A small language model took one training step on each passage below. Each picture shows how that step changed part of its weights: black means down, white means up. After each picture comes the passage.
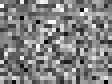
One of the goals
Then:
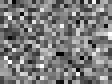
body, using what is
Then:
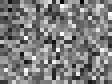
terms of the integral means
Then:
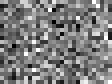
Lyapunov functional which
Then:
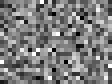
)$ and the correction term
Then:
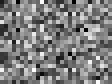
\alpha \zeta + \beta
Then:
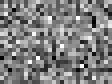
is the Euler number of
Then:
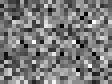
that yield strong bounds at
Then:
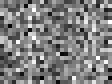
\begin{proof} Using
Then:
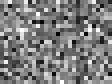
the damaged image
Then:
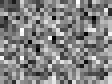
we need to estimate the
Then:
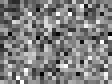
that $L$ is an
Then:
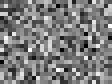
the curvature tensor is
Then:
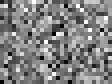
X_1$ is more
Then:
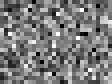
a main result of this paper we prove
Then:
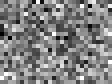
under uniaxial loading
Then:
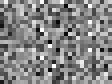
1\mod 3$ because any
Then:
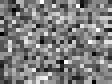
fundamental group of a
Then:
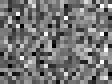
Combining this with
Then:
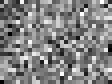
Hence, in the fractional
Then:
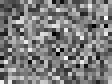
those metric spaces: \\ 1)
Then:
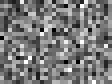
define a boundary point of both spaces
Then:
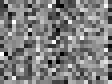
write \[ R_\alpha f
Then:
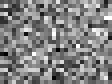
the present paper, the
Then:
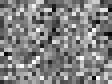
\end{equation} For any
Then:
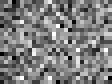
more concretely, to
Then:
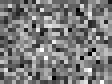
equivalently defined as the subgroup of
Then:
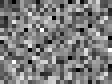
we have to extend the definition of
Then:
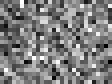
order for the condition to hold,
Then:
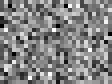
$N$ and $G$ is
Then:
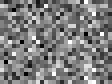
appears at most
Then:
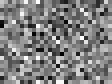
result of Lancien and
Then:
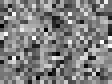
in $T_pM$, there
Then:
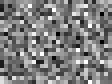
II, Thm.
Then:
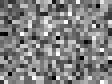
associated with edges. When
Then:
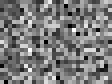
into two copies of
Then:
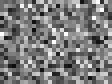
a differential calculus for
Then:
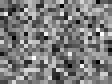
the development of the
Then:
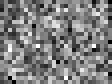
between a red and a
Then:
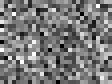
inequality which is superfluous
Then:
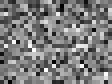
outside of $S$ is an
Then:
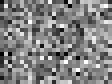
and $\theta^i \in
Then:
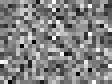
Wayne, IN
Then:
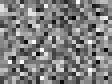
arrivals while the system
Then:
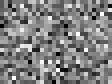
$S$ is strictly
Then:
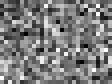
that during the optimization
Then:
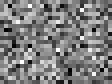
dynamics of tumor
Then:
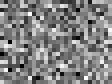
integration. Hence the solution is
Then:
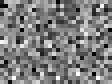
one processor (the {\em
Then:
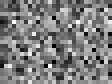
and thus we cannot
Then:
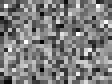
the Poisson problem in a domain
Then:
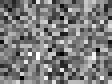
written in the following form
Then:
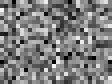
multiplied by $\beta$ results
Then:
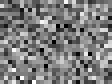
spectral-invariant in
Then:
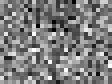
both dom $p$ and
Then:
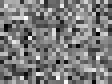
$0\leq t \leq
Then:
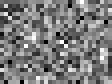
the asymptotics of
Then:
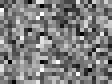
function values needed for this
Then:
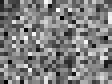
which, however, often
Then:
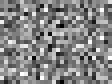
LPLSP model the
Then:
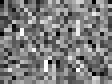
are quite radically
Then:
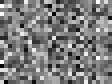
be positive or negative. The
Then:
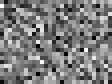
the Euclidian space
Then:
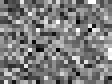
known as linear congruential
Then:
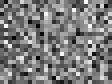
the airfoil equation $$
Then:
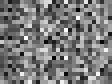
terms of elementary functions.
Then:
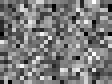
$\tau$. \end{proof}
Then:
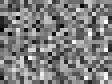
and this is the case we are
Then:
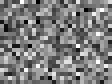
due to Sylvester
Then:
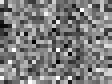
Lang (\cite{Lang
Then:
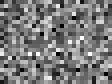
its minimal period, in order
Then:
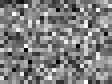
so called \textit{matrix normal
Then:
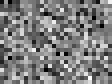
be satisfied and $B\in
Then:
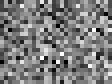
$a \in A$ satisfying
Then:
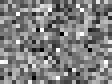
$\hat \phi_J
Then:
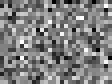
,d \rrbracket
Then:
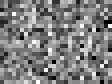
$x$. We consider Cases
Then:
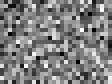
cell align=left,
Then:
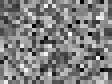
by a set of arcs
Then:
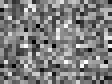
a Feller semigroup.
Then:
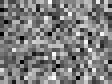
or $3$-dimensional. We
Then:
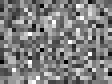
between quasi-symmetric functions
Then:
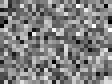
$N$ lifts to a
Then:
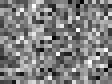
\end{align*} Therefore, we
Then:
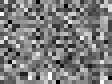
SCM and that it is
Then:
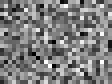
the Laplacians of the
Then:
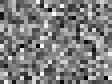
the prime number theorem. In
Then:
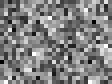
is given, up to a
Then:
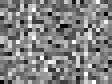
\begin{proposition} Let
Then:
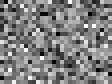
a constant independent of $\eps$.
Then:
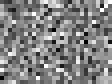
bootstrap estimates
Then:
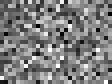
graph is planar with
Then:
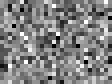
at $\pm 1$, coinciding
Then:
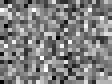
interface. \begin{figure}
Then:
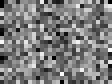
\beta ,\gamma ,\mu
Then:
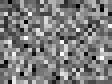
be obtained as some (here not
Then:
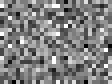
advice during the
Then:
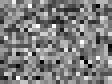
the universal actions on
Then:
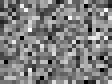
$\phi'=0$. The above
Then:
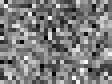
converges to an automorphism
